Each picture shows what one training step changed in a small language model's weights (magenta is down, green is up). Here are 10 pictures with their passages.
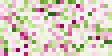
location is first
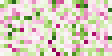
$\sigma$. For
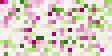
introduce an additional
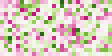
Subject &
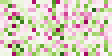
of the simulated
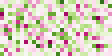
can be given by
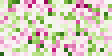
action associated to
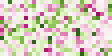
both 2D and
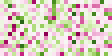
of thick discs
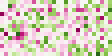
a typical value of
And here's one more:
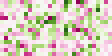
particle Hamiltonian. This
